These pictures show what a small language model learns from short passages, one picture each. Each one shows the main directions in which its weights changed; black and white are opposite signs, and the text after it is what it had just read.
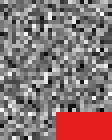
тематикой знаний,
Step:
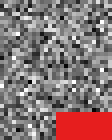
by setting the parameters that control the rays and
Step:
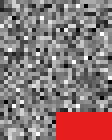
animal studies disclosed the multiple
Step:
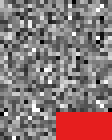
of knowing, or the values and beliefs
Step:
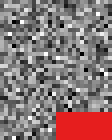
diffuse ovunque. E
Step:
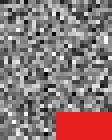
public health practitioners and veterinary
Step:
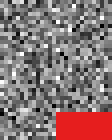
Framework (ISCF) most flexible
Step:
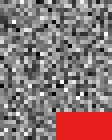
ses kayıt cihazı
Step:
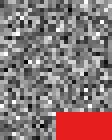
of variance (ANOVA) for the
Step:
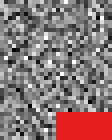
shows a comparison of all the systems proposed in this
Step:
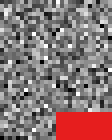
literature, it is clear that similar research is
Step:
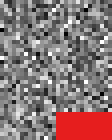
col- 18 lected data are often too
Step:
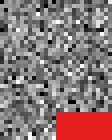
tadqiqotlarida Buxoro
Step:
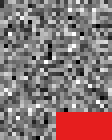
of the retailer with respect to
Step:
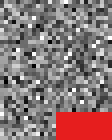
with Nb₃Sn magnets
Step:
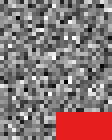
test statistically that is used to determine the
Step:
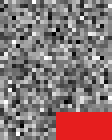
mit dem Schaden und Nutzen der
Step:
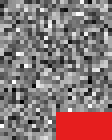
La durata è stata di 44
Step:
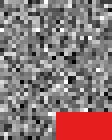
model, drift measures the local rate of
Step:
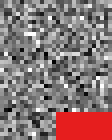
it can also be found in various cultures and
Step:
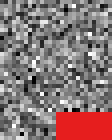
impact of this crisis will not only be felt
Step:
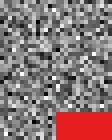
dirigen hacia la recuperación
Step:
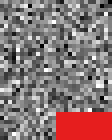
and society. Although to a small extent
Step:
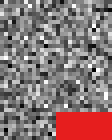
473 M. Yuldosheva
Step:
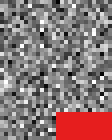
proved easily in a similar way.
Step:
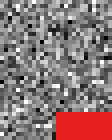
like the Higher Teacher Training
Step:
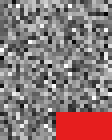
basım kópshiligın
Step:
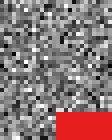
Effects de l'Adoption des
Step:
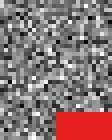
of repair and retrofitting
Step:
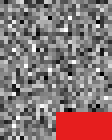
Berg. Emend. Backdg.
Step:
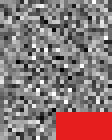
agreement or compromise. This inability
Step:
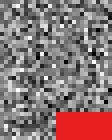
were more likely to have better knowledge on
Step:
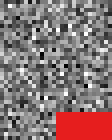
prioritizadas para restauração e
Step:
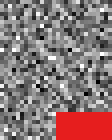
this study sodium alginate was employed
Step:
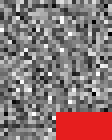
coastal ecosystems where it has caused
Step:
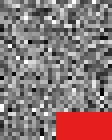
the peculiar virtue of
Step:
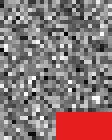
functioning and operations. The basic differences found
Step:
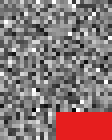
Siverskyi Donets). This
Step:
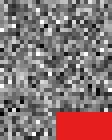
ham shunga mos ravishda
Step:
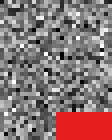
bertentangan dengan rasa
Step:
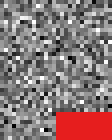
SLNs) structures, characterized by
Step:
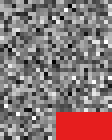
international contacts; cooperating with other relevant
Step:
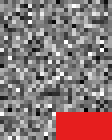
and chemical soil characteristics of the research
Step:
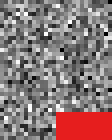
the attenuation factor for products of different
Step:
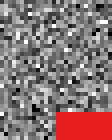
an integrated fashion, taking into account
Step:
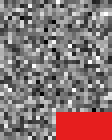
and finite steps that solve computational
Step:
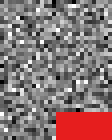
a long way to go before a consensus about
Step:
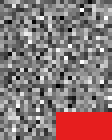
karşı savaşmayı
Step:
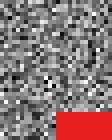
limitations of previous studies in several ways.
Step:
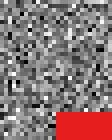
klinik ko'nikmalarni
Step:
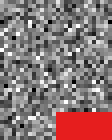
of a foreign language based on integrative
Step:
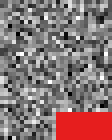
of us are working our ruin by
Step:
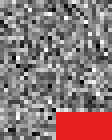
بیشترین شانس
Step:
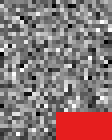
a week. Further insight was then given
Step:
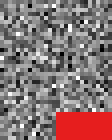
taps [25] given in Table 1.
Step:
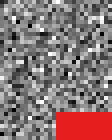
ma’naviy qadriyatlarni
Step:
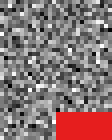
limitação da vontade dos nubentes,
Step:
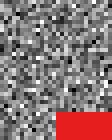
sustainable economic growth and development. Keywords:
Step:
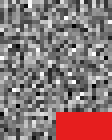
secondary”). Se usó en la
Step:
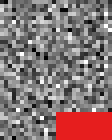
тарихчи олимларнинг
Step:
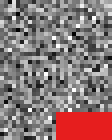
al., *Antitumor effect after
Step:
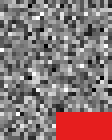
mortality. This study was conducted to provide
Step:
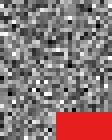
Metropolis. The sample size for this
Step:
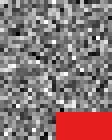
una tercera especie productora
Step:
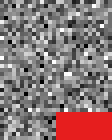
dem Patienten implantiert werden kann und
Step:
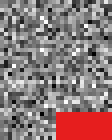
के सर्वाधिक
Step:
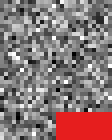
en este tratamiento (i.e., control
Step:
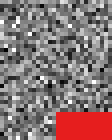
Nb-TiO₂ and pure
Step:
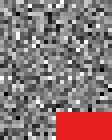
as such, correlation distance [12],
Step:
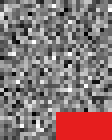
(dehydration) to prevent
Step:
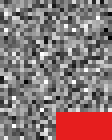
practice, they are used in a mixed
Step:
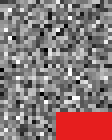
показали, что на АЭС с
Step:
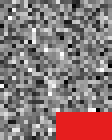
than 12.5%, since the corrosion
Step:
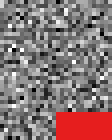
of the Hilbert space of the
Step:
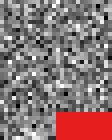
it turned out that there is a vision
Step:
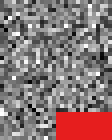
lower the CMC when added in small
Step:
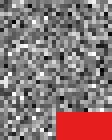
- disinterested action. We may not
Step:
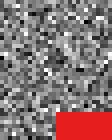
the degree of its recovery after
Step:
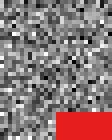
The majority of studies were conducted using a
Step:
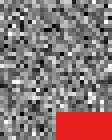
church has a great influence. The
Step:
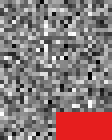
Fig.3. Location of Strain
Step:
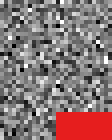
develop the best human traits in him,
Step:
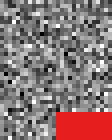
process targets the minimisation of processing of
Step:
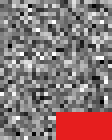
in producing dry matter. $LAR
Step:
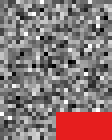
сингулярности задают
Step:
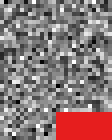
El proceso de adaptación a la
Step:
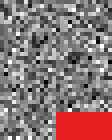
motivation system to the activities of the personnel
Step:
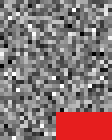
with Obstructive Sleep
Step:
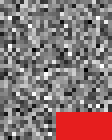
beginning of this century.
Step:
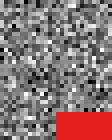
The authors declare that the research was
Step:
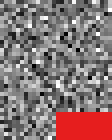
gedaan omdat hij zich
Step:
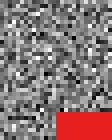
nodes, again starting from root
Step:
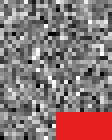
durante o período de estudo,
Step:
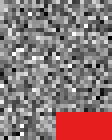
been taken out on the occasion of the
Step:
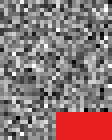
law. However, the disparity between the
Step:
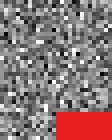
approach. The data used is secondary data in the
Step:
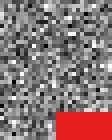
le savent ou devaient le
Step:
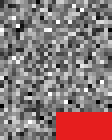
er ook gedifferentieerd
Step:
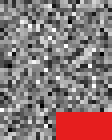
Scandium recoveries obtained by lab
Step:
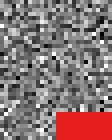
prescribed per day, 29
